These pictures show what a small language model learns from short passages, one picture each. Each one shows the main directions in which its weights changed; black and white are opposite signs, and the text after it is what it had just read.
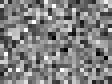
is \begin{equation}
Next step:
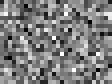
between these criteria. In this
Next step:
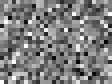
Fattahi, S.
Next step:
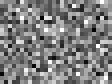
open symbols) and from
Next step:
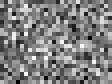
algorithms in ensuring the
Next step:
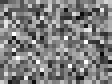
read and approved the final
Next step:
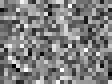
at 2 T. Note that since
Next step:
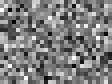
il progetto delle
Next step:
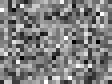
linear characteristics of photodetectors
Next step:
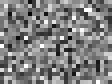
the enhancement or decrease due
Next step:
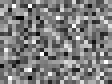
been reported, with a coupling strength
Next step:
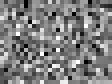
& \dots & \dots &
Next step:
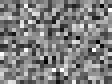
out probabilities connecting
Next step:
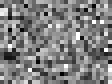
based on histology of the
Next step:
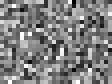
National Ambitions
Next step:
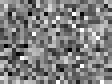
the edge of the LMC,
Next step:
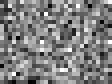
of the compartment—for
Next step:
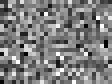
of the harmonic momenta
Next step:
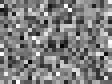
in any field, —
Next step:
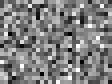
prior approved by King
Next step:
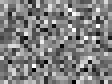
the dephasing noise considered
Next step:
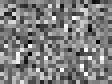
multiple types of edges, often
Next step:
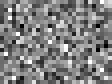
} \vglue
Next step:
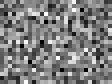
in the analyses:
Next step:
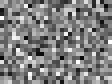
yield the momentum constraint:
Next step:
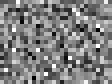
India. - 3) There
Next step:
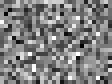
adjustable and proper working
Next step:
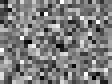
of Gezira from
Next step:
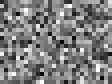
CNM volume contributes
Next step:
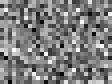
are only expected to have large
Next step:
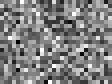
show more precise and focused
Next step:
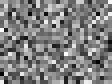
the experimental vehicle was
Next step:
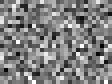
achievable rate tuples
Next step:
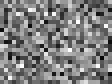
and compressed version of the input
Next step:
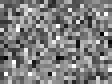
same model specifications as for the
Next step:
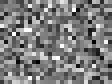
be easily determined from the fixed
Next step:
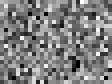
the spin-gap values in
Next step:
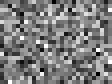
after and before transfer (see
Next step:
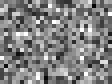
only the two experts with the
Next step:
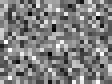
the vacuum we also
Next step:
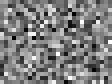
and glass, and the interaction
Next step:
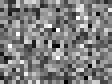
Particles far away do
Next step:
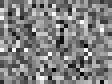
[‘war with
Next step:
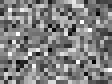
Proceedings of the 25th
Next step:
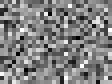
was a questionnaire, which
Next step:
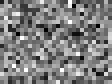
parameter $\Delta_{\rho}$. The
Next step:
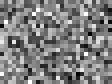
the Si–Si component
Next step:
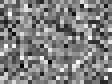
content validity of the test
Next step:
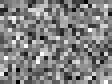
can also be written as the
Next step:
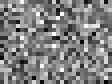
show that an exposure of
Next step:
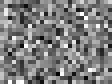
with $A_i$ an
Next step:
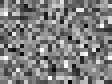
between a non-linear and a
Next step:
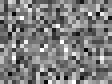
trade assets directly with one
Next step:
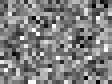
a cellphone can be considered
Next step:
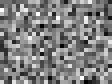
gigabit per second over
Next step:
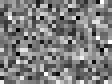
general distributions, the principal
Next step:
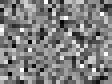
(mg) Amount
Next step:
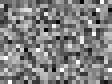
data. Since the state of the
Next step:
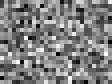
question about the existence or
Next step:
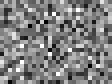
and obtain different noise levels by
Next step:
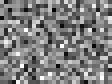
Moreover, the input programs are
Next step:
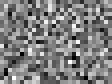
the three parameters vanishes,
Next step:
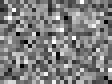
we assume that the strongest peak
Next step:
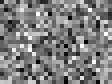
while IE encompasses
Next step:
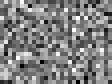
enabling a lobe to
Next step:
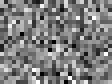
result of a circular ring
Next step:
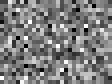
2. Follow the principle
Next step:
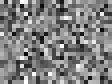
of 5 nm. The
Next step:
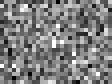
activities with ASEAN countries
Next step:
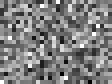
presence of phase diffusion or classical
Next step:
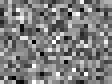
- α and β
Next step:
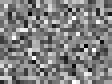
the case of university students,
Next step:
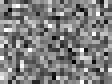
The readout power into the
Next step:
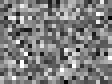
values of $N_{\rm
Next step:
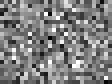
was carried out after isolation of
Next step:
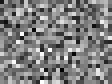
Fe (electrons) is much
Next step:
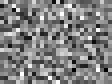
Youth Dialogue,
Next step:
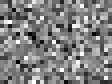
existence or absence of
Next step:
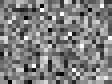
children and teenagers
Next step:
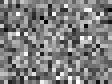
and cooled using measurement based
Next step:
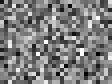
C included varying helium
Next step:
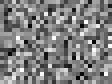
and Kramer's Law
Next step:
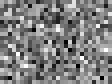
able to know the seriousness
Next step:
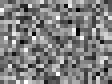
surface and the hairy
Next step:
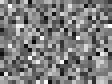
stable solutions even far away
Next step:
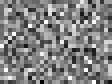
and their properties are described from the
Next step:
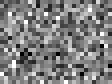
the Aguamilpa
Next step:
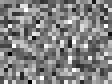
frequency (RF) chains
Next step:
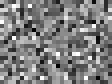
PANACEA projects
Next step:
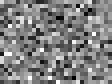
characteristic (e.g.,
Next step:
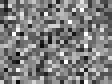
of infected individuals remain
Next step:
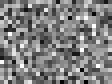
classification in the present approach.
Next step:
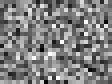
these types of particles, including the
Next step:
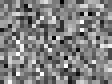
windows, conversion of
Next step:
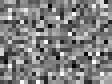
We actually want a random
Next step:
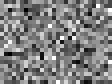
Simulation Model The presented simulation results
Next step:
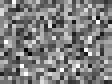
cohesion of a module
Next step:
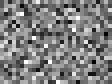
sufficiently de-risk the
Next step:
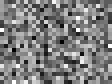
critical of the recreated
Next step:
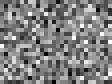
the Casimir effect for
